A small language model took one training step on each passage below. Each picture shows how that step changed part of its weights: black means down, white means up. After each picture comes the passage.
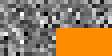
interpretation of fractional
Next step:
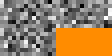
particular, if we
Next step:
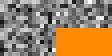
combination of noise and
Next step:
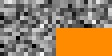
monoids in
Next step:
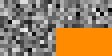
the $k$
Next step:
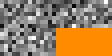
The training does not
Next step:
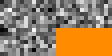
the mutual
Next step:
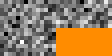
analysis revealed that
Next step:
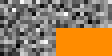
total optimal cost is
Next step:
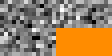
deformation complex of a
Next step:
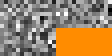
N$ and every
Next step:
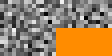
muon from the same
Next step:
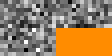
object candidates, which
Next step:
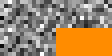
in two variables had
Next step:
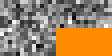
the product of two
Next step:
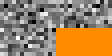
except there is no
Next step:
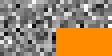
\ell^-$ and
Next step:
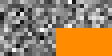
basis for a linear
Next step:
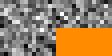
consider the discrete Gaussian
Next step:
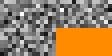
ML data
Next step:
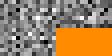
Therefore, for randomly
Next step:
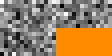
is generated as a
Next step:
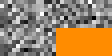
our model. If
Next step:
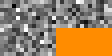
$k \geq
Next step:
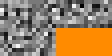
defined. Then
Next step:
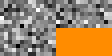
first passage into
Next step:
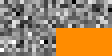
$\Xi$ and
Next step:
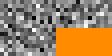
-m y
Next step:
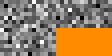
single iteration.
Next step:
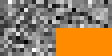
jet with mass in
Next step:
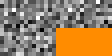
spatial higher-order
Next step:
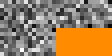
hexagonal plane
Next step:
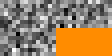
the inner product of
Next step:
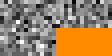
any generating set of
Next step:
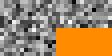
the asymptotic stability of
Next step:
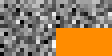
outflows in
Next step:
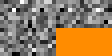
extract the peak value
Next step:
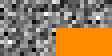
is hidden
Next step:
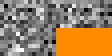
procedure. The real
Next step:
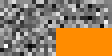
leads to a system
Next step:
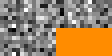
for above TeV
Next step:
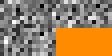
be written in the
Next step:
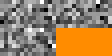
x \circ
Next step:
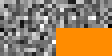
on the growth rates
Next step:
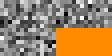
the problem of
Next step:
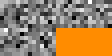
After gluing all
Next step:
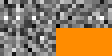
Selecting representative
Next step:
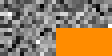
in this work is
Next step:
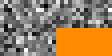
matrix and Nb
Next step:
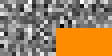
a 10-fold
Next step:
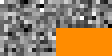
equation describes how the
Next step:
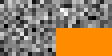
Theoretically we find
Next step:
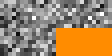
the case with
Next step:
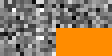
feasible as was previously
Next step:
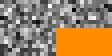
the result that any
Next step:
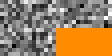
a polynomial, if
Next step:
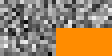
$\lambda$, for
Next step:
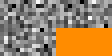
team represents the key
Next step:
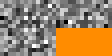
that the sets
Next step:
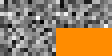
our goal is to
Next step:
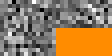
holes arranged
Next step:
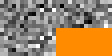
But there is only
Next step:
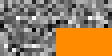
However, the information
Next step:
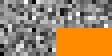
low SNR structure
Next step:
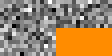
problem on {\sc
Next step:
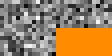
minimizes the costs
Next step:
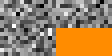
we say that
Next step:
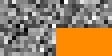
periodic DMI compared
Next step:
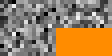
an analogs of
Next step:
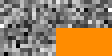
matrix-vector product
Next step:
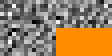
that this is a
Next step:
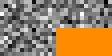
to a particle,
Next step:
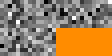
model II in this
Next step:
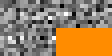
is easy to see
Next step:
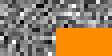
assume that ${\bf
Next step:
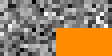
information entropies
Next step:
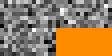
Performing the thermal
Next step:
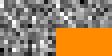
We now explain the
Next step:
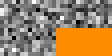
direction of the normal
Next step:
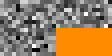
the proof of Theorem
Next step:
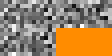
j \in
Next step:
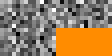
left with $
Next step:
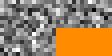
positivity of the
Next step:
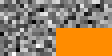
there is a natural
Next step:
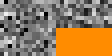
dashed line shows the
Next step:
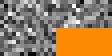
units. The no
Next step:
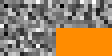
(which has a
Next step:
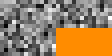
D}, with
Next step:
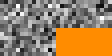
edges and layers in
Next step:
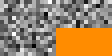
can always find a
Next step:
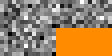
cases where freeness
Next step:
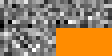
achieves the minimum
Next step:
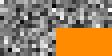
given by the
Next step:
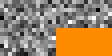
ease by taking
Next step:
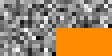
on the independent variables
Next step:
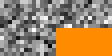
the context of
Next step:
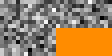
for any $p
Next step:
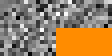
spatially smooth and
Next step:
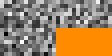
Choi et
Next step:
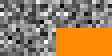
is a number
